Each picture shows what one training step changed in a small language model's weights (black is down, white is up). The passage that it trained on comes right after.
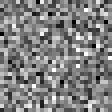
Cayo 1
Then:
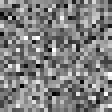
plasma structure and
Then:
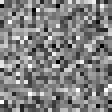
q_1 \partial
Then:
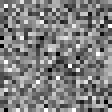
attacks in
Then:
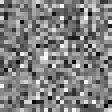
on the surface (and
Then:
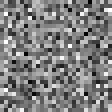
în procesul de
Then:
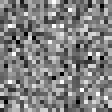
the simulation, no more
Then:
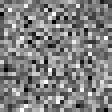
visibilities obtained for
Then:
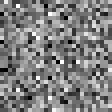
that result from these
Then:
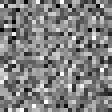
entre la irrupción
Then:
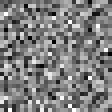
se imparta.
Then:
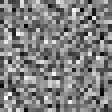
gradiente de
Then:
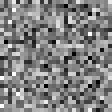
el Dolor
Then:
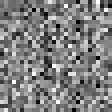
function technique for
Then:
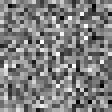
mujeres por
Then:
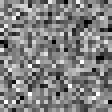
and the target
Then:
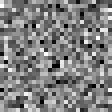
na fronteira
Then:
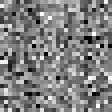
en Contabilidad
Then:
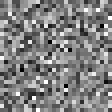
free energy $f$
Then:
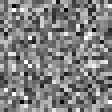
applications, we
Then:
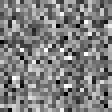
The nonlinearity
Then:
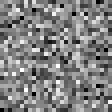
р. До
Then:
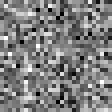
va ilmiy
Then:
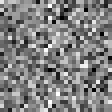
quite different. To
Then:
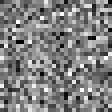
the Internet
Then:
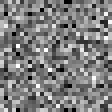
що сприяє
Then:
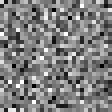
região, entre
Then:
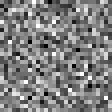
mutual information
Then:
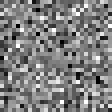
Using theme analysis
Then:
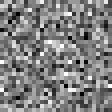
a evitar ou
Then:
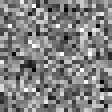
одного из основных
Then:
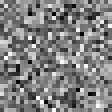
of this approach, in
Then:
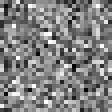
still remains
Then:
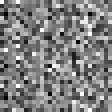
terminate at the
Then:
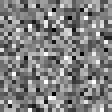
as well as the
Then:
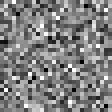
in comparison with
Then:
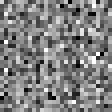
with synthetic
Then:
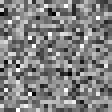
discussion, with a
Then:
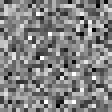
que toman,
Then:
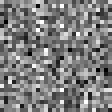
reproduce the amplitude
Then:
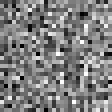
satisfy the momentum
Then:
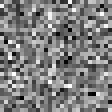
do proprietário
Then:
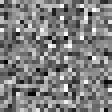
$r$. In the
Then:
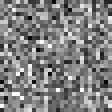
the dilaton
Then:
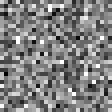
cathode, the
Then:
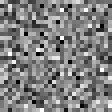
indica que la
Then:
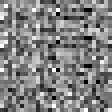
PHY layer
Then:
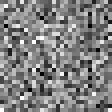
to 50 ps for
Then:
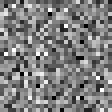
the long-term
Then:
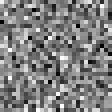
spectral problem \[
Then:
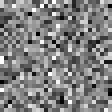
Discards in
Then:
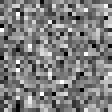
intervention strategies
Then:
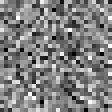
Nama Field
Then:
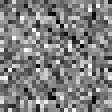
Daten im
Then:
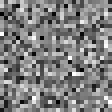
between the neutrino and
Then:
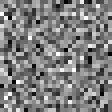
el cambio de
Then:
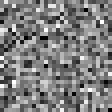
is because the star
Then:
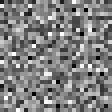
decir, si
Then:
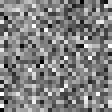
the left panel
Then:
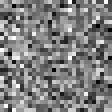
iets anders dan
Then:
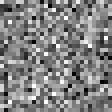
less successful
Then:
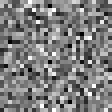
mechanism shown in Figure
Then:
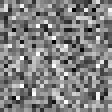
vivant sont
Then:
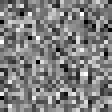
by introducing the
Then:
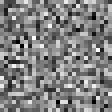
and arteries of
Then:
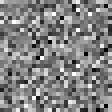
of Japan.
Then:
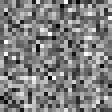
and English
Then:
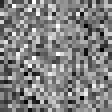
Smith y
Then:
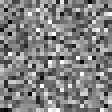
& No, not being
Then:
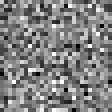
metallic spectra are
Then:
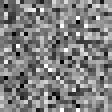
три раза
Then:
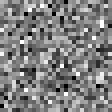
\over p^+
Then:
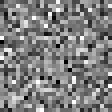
$\alpha$ given by
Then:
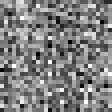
showed that the
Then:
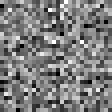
року м.
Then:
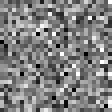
of the bar pass through
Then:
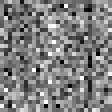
parcele 30
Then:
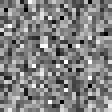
deliver more
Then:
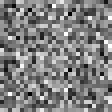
localization length of the
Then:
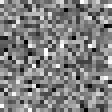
bottom right plot is
